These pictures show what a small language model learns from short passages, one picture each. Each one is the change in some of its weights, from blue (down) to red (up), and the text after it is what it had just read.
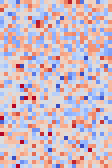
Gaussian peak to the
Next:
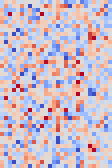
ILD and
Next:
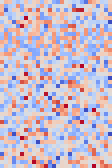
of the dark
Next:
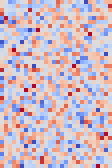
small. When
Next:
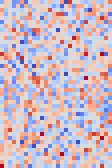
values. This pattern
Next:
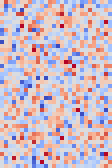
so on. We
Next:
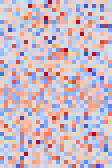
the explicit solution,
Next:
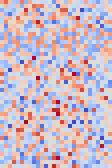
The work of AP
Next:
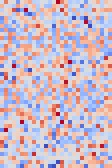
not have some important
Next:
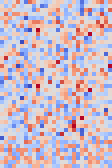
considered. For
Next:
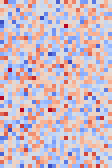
scale is characterized by
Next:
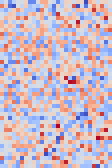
the opposite direction.
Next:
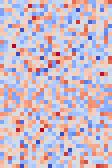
distance to evaluate the
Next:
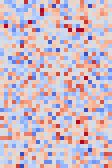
its second pixel from
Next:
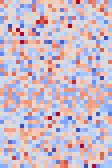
the triangular
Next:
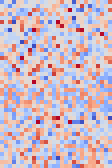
for assessing
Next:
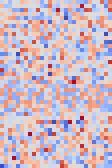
the target distribution.
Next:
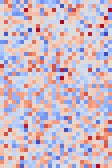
matrix elements. As
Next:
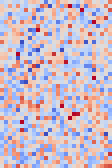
laboratory air
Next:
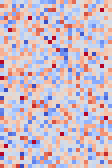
remove the personal
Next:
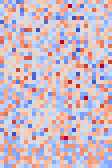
not prove) the
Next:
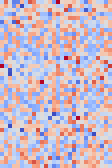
predictions of continuum
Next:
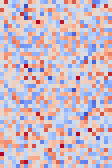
devices that include
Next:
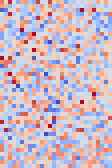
gave this argument
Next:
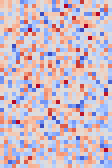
with equilibrium constraints}}.
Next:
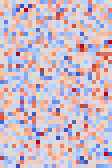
data set as the
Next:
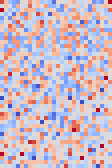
AGN. The
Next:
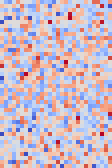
shows the chiral condensate
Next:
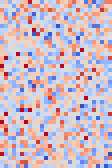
sample, which may
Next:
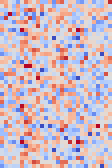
this study, after
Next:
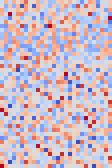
between the dilaton
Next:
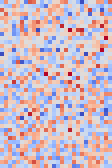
its solving. In
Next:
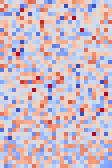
billion years
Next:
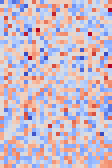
theory. In the
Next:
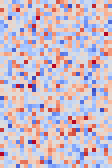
shooting of
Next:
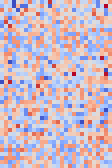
mechanism. We
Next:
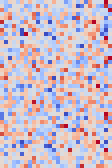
invariance (LI),
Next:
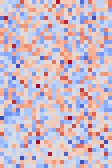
some degree of overlap
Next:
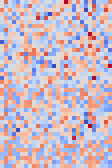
fluctuations near the
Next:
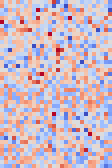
(with open boundary
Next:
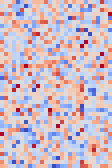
parent QSO
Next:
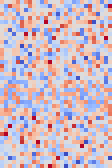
$k$ is
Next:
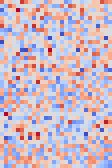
scenarios for users to
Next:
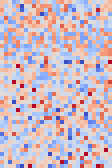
corresponds to a
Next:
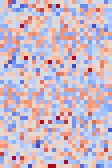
system fully represents how
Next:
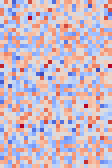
growth rates in
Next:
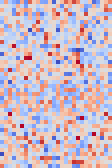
materials with high
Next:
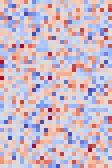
very close to the
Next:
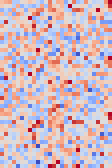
precisely, for
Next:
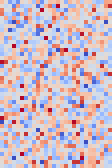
fixed through the full
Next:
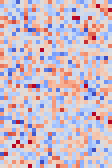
State Key Laboratory
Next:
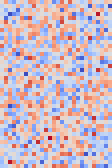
coupled system. An
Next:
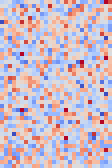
around 200 GeV,
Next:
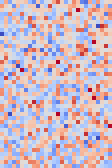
aligned along one
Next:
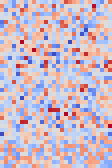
nature of a medium
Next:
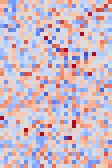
current of the peaks
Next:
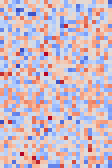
and robustness check provide
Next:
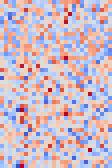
disk rotation,
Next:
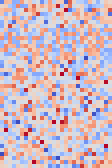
results by including the
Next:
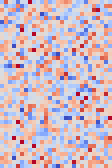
correspond to a
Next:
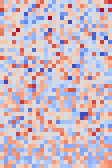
that appeared
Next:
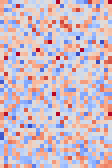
clearly, one should
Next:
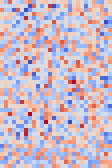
the dashed lines correspond
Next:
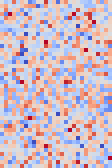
thermal broadening at
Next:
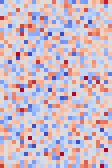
This coincides to
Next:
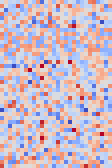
the ordered universe
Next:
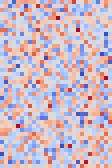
network. It is
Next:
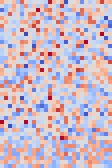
k$ for all
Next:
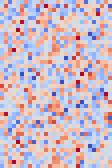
develop ISAC
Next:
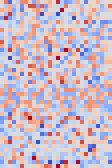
one can now
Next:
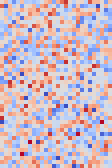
satisfies the differential
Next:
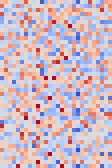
expected, the cluster
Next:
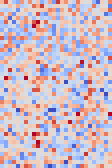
has been used in
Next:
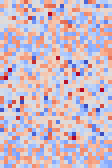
the fidelity is
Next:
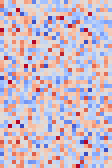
populate the
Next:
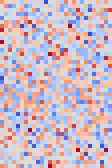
even higher abundances
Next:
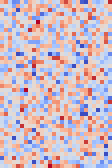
suppression as in the
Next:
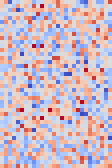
defined as in
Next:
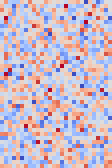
solid state can be
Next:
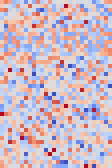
While the increase in
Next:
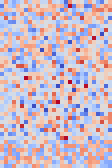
number of 1000 synthetic
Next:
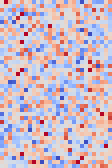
performed directly in detector
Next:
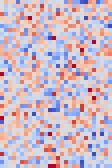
only of the
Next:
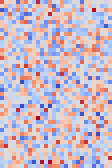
In this study,
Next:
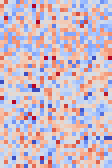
are split into different
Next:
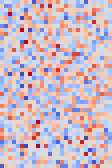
following holds for the
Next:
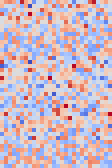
to the other
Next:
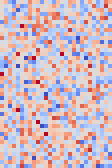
correction, open and
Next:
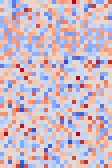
light in a
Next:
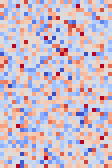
the central beam.
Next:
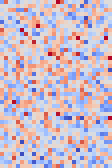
to have a
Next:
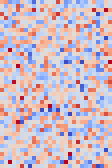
leading to a new
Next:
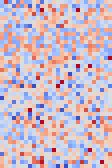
and two-dimensional
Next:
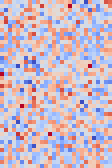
our approach and
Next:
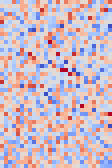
to which these tools
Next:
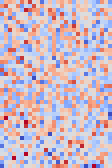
the Standard model
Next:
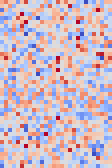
published by
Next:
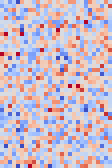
non linear QED
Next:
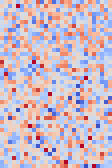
the layers are parallel
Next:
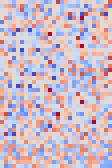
diffusive heating
